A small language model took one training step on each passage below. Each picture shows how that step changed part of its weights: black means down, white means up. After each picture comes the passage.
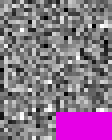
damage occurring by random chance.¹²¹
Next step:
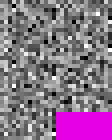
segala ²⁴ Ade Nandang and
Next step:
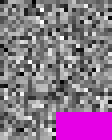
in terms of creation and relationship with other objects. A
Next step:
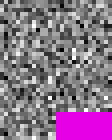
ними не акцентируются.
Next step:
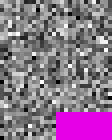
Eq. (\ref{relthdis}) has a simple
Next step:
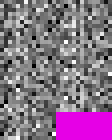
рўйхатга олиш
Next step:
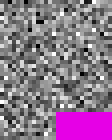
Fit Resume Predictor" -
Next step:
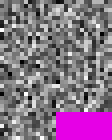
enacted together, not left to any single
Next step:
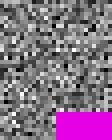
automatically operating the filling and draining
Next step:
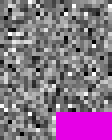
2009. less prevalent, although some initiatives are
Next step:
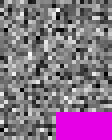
n , called ${}^n C_r$, by reducing
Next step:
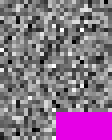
necessary to determine the required input data for the RothC
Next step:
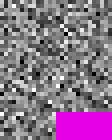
тил хусусиятлари.
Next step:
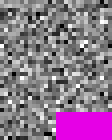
is detected by $A$, its influence is felt
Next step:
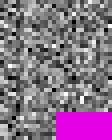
kelgan qiyinchiliklarni yengishda
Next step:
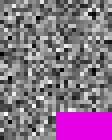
wave function (% \ref{14}) yields the family
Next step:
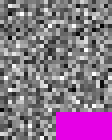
chemical synthesis. Another advantage is that
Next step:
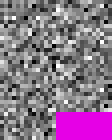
(формування загрози) –
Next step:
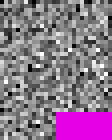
drives the trend of heat content of the
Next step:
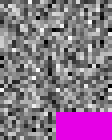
– Cine sunt eu?”¹³
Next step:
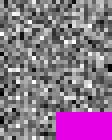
ҳидлаш, эшитиш ва
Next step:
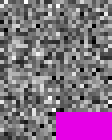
mesh step to the lattice step, so the mesh
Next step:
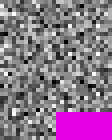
car, taking into account the elasticity and
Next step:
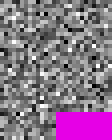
sharp, while other objects are out of focus.
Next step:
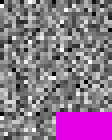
of 30, having Type 2 Diabetes and
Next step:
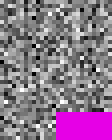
services. This implies that they can encompass features
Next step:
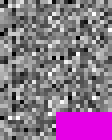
المبادئ التي تسود القانون
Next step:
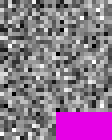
replicas. Each trajectory is classified according
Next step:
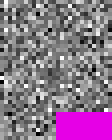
expectations of the intentions or behavior of another."
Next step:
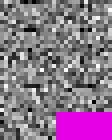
were significantly more common in malnourished children
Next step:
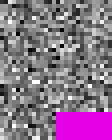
Como profissional capacitado, o
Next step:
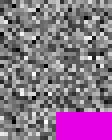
48 61 Género Feminino
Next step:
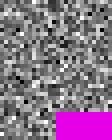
además del proceso, para terminar,
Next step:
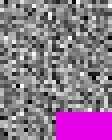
faoliyat ko'rsatib kelmoqda.
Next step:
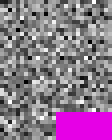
de liberdade e ordem “em Masion
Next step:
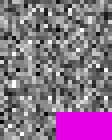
test questions by its complexity, measured by the number of
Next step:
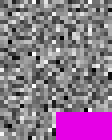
взагалі. Це вже
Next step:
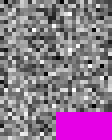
DE BRASÍLIA, 2014b) em
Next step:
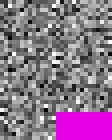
by mature specialists of the field. In addition,
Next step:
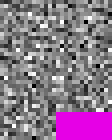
edición Gabriel Baca Urbina
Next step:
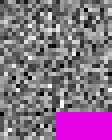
Hartmann07} and microcavities with high
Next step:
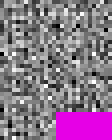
criterias considering these criterias to be flexible,
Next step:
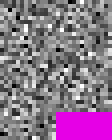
с. 9. *Плетнев
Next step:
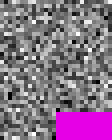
3) One could test whether EFT systematically works for
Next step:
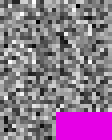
музыки): магистерская
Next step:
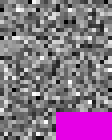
Deterministic Policy Gradient
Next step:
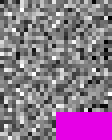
reduction among patients with coronary heart disease: A
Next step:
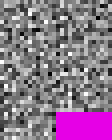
that can follow the evolution of the disease overtime would be
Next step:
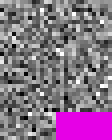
potential design flaws, evaluate the tool's
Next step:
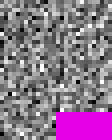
the plasmon resonance at ~1270 nm
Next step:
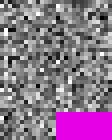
were the students of English department at University of
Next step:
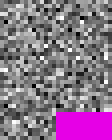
Menejmet. Darslik. -T.:
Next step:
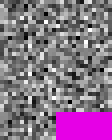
Management in the Aral Sea Region*. —
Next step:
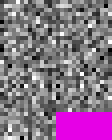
one agent concentrates all the disposable wealth.
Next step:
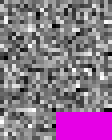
converging paths (the sense of transformation in the
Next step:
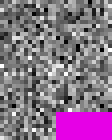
gave a clear and honest description about him such
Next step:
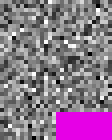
Project Website ANNEXES -
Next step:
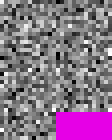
which $SU(\infty)$ has been related to
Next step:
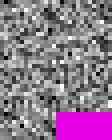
it will be rusty Lâbâš
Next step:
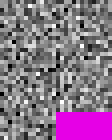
cost factor; we have also tried to see the behavior
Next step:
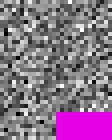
adding two electrons. All the energy eigenstates
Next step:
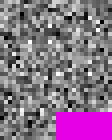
controlled either by autopilots or by
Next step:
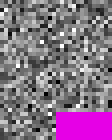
were generated assuming an all-sky survey from a single
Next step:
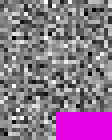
cambio de cultura ambiental.
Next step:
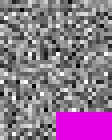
НЭПу, т.е.
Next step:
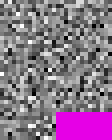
large language models (LLMs) rely heavily
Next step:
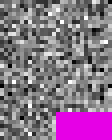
with that car in the visual field. The RSU
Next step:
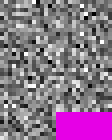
3. Moderadamente comprometido 4.
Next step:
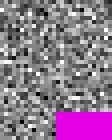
who should be enrolled in a special school.
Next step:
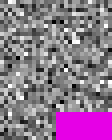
charge values, although less at larger surface charge values. As
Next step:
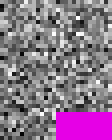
en que tomamos como ejemplo a la
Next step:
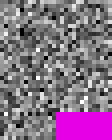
a typical high-confidence prediction generated with the
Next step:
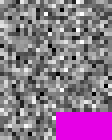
والمناقصات، حرية النفاذ إلى
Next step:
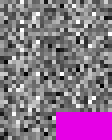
dinamik populyatsiyaga
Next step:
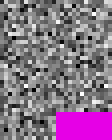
in the dataset. For a more detailed description of
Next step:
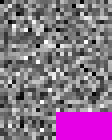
which maps the original tensor space to a lower dimensional
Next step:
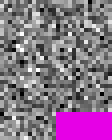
Drayzer asarlari dunyo
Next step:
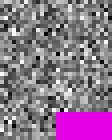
determination of iron(III) with potassium
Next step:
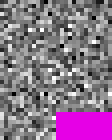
from its initial $+90^0$ angle with stress
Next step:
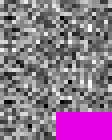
Конституцияси, ушбу
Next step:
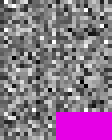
ordinary CP. The equivalence between both
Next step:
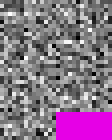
and Technical Research, 1(2),
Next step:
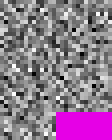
muhim ahamiyat kasb etadi.
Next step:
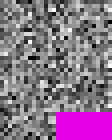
thus there is yet no distinction between internal and external
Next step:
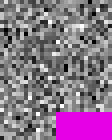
bootstrap method for different groups is given in
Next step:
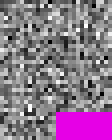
media profile or with anyone who might be interested if
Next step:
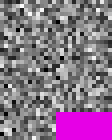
importance of follow-up post-surgery
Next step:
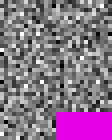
– або є самостійним
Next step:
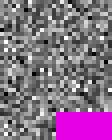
Druet et al. (2003). These
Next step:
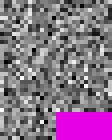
The observations are very similar to those made by
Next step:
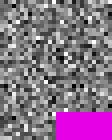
\begin{abstract} Electronic circuit behavioral models
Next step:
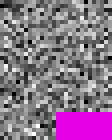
ortodoxos, que atuam como
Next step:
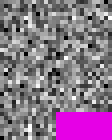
out with a voltage-controlled oscillator before
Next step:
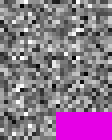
faoliyat – bu iqtisodiyot davlat sektoriga
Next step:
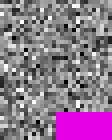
asoslarini, sensorik integratsiya nazariyasini
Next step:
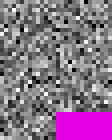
which affirmed the constitutionality of revocation
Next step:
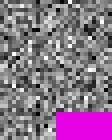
disorder introduced by Ni. Furthermore, Ni and
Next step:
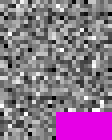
image where green colored parallelogram area indicates the
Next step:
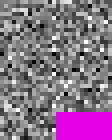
presents an improvement of current intrusion detection systems based on the
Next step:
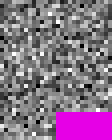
Instead, the main mechanism driving the energy
